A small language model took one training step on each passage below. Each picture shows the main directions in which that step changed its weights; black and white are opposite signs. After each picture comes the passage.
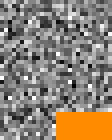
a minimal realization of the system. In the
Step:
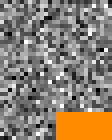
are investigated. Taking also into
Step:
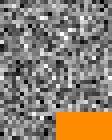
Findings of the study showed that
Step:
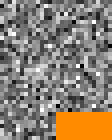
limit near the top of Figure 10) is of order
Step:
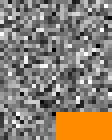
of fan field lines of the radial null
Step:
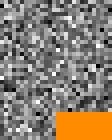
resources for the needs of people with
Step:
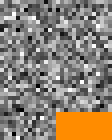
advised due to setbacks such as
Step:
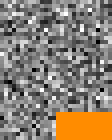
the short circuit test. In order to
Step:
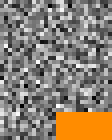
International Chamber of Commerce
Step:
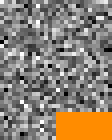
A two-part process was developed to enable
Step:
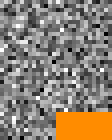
models in panel (c) is a bit
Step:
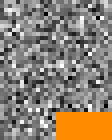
feasible region arises directly from the
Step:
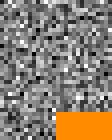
This face recognition technique has
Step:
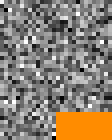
that academic programmes and
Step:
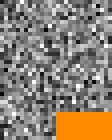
in the form of block diagrams using the
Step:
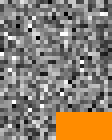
metrics, the trained SVM model was
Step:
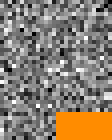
for Borel sets $A\subset
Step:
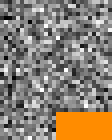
stopping stages, and where possible measurements
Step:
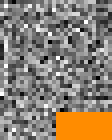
the term $\Psi_{dd} ({\bf
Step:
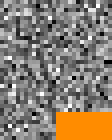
atmospheric pressure). However, the
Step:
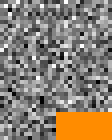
increments of the first significant figure to
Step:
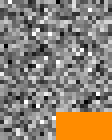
to help to distinguish between
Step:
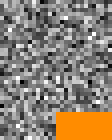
technology to overcome challenges. The
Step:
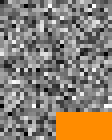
P. Chu SAGE III Project
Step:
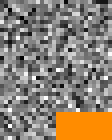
in $\Upsilon(5S)$ and
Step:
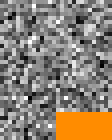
and proves that the proposed method is robust
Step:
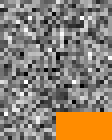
An alternative opinion is proposed for the
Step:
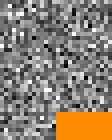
is essentially based on whether
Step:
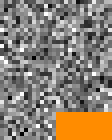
Dpp, which results in tumour
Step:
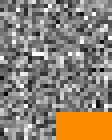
One can notice that the problem (30a)
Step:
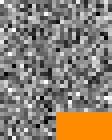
cannot be understood as representative in a
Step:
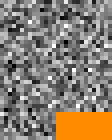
the Construction of Self Through
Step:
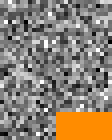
underlying processes. 2.1.
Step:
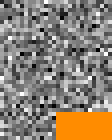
mean free path or escape depth
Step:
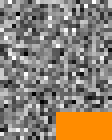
of education EDU1: primary
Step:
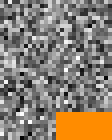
for example, when solving equations involving
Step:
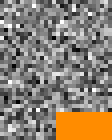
catalyst under visible light
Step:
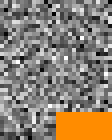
Research on sound event detection
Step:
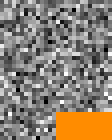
1, \end{equation} as follows:
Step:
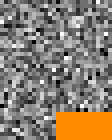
function, $F_E(\Delta\theta)$,
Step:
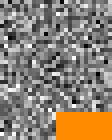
of 140° and then cools down
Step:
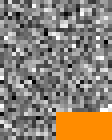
by $p_s[i]$ the probability
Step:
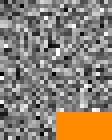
an SCFT dual to an SE
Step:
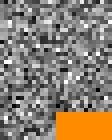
these lines were detected, and which
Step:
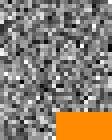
of the Government of Tashkent
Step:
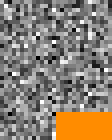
temperature rise [4] – [5].
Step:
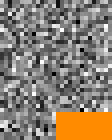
modern national and international law.
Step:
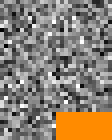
for $k$-uniform hypergraphs
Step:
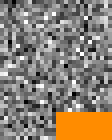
as Udofot surveyed
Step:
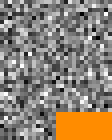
of body soaps that can leave
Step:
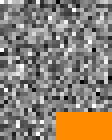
knowledge also significantly affects
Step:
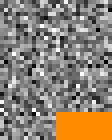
period, considering a vertical water current of
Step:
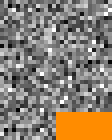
reduction and internal fixation with each methods
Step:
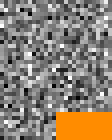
in 2009 have been chosen for study. The
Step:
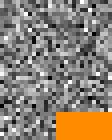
educational qualification, years of
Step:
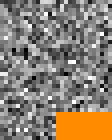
differ from the original ones given in
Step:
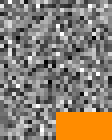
were in favour of the GTM method,
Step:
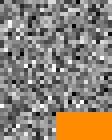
$1080$ vortices in a
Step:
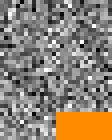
effect was a progressive reduction of the
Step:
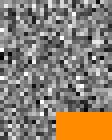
and mobility into new spheres of
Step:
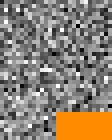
inclusion. For Legend see Figure
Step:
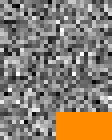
pf shells. State of the
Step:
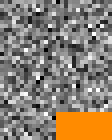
imaging mode with the medium filter on
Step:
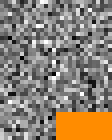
au C.N.R.S.
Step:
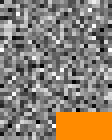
correlate well with $H_S$ extracted
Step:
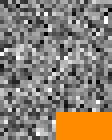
processing significantly reduces the total computation time
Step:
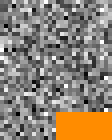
in the scenarios that are partitions
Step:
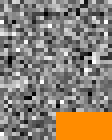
stationary point w.p.1. If
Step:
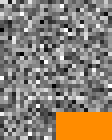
to the geographic and mentality space
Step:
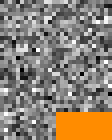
not result in more unbound mass than in
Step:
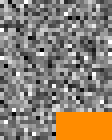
¹⁴C dating, in addition to
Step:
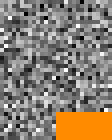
Monte Carlo simulations.
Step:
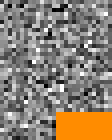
[\pos(D) \subseteq
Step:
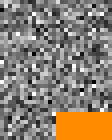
distinguished more clearly.
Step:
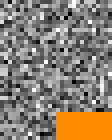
of the available information on $\theta$.
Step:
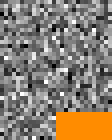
over a forum for philosophical
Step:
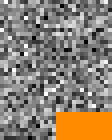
definition in an attempt to
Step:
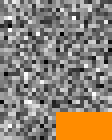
for which the links between the nodes are
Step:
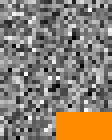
the social behavior of bird flock
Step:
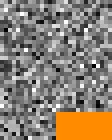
to be independent of torsion angle changes
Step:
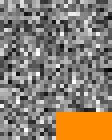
the analysis stage aims to delineate
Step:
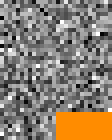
assembly. All simulations can be
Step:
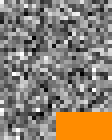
M - Provincial Projects 6 9 -
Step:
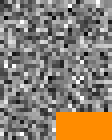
Medical imaging; XAI
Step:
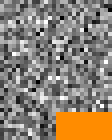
be used not only for reducing the loss but
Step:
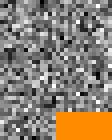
developed at the beginning of the 20th
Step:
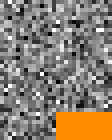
– dedicated hubs that offer
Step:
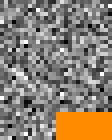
extending the baseline model, are
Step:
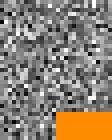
infinity ${\cal I}^{\pm}$. The
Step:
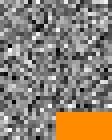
note that $\eta(0)$ linearly
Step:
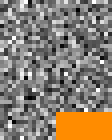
scale models of rivers Thorsten
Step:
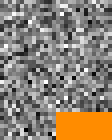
the polarization is reversed from
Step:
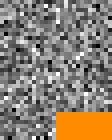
deviation} scenarios, respectively, and
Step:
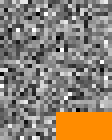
applicability and reliability issues. The
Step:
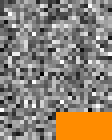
model, which can be 557 assumed to
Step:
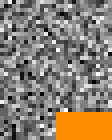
to divide $P_N(x)$ by
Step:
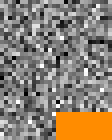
of the gas. All dust mass is
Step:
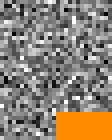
richer country if given papers
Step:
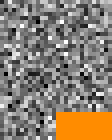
The rate law (8) is in agreement
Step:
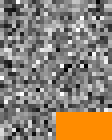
only feasible approach to obtain these solutions.
